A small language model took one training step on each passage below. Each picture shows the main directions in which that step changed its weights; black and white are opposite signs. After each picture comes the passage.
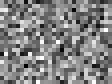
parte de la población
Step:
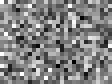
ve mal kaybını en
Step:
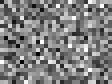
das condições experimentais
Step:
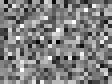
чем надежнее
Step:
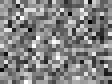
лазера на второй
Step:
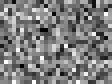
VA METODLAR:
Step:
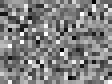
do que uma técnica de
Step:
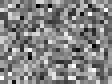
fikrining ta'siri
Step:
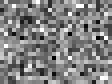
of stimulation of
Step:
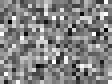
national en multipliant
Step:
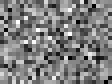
οποία θα
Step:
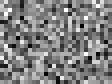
com outros estudos do
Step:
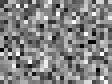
сочетание техник
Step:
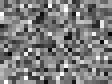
26 Divers Entre
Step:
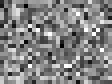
olduğu için- evinde
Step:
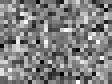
for Monitoring Gas
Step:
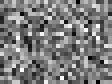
tinggi yakni
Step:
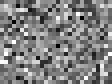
Richardson JC,
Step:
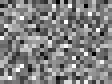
scientific methods
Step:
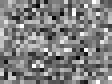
dalam hal pelayanan ke
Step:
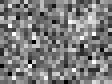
o uso de efeitos de
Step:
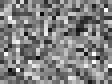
da gidip 33
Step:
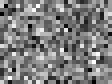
kichik detallargacha
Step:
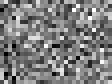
var olan fiziki
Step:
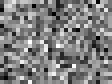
Zoe Ansari.
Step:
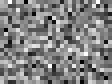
in the afternoon
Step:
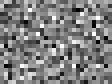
in Thresholded
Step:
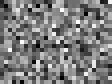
A integração com a
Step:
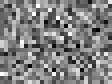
Fasel Suleiman
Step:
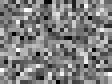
их осознание
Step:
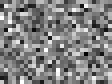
of Clothes.
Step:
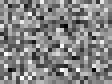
de estructura que le da
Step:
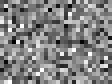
institucionales del Derecho
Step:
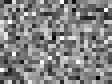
in the regulation of
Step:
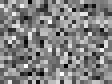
pour la résolution
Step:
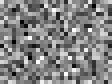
u iztiroblar ichida
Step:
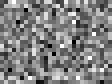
С учётом (2)
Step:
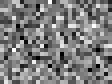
ko'rar edi.
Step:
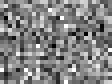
qiladi. Olot
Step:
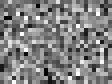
(2022). Se evaluaron
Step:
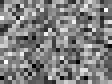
з Hb в системі
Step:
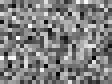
a solução salina a
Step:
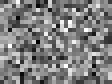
zarur bo'lgan
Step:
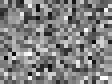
lessons, organization of
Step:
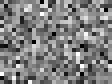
Sá Teles de
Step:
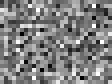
por la interdependencia
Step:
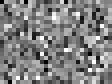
O'zbekiston Respublikasi IIV
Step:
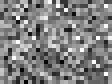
солнцем для
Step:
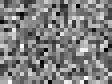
de Bolivia y
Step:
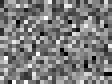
случаях. На
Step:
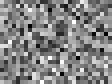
dalam Bank Umum dalam
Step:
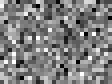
ditunjukkan dapat
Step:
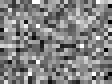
ja palauttaa
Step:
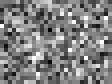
Foram aplicadas as
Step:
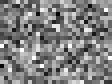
asosiy shartlaridan biri
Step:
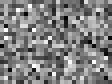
y diversidad. Selección
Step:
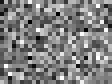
adalah rangkaian
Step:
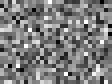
/ ДонДУУ.
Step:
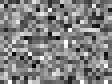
without its
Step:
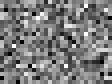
solda. Embora
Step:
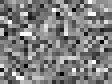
em comum em todas
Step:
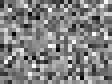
des mesures internationales
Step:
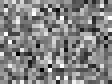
kiradi. Aslida
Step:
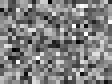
El Estado apoyará
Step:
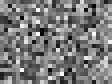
investigar o grau de
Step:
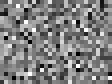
эга бўлган ҳамда
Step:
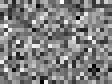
retinóico, também
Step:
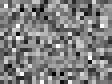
1. Jelaskan
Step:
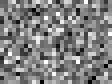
і має різний
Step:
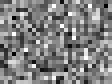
SUMMARY C.
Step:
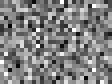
Eur. Orch.
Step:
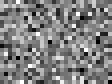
todos los niveles
